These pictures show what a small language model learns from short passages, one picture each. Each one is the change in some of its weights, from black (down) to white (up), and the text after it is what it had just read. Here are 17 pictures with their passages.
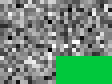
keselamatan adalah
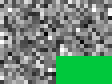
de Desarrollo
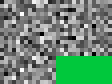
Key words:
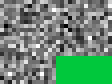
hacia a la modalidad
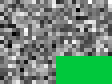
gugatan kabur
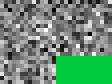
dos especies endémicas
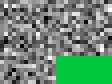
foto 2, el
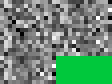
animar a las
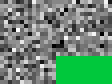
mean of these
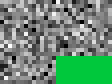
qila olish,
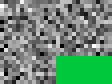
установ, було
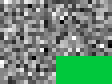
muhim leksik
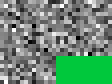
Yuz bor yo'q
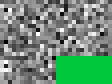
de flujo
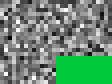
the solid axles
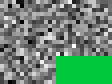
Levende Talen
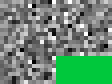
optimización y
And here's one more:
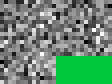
sharbat ishlab
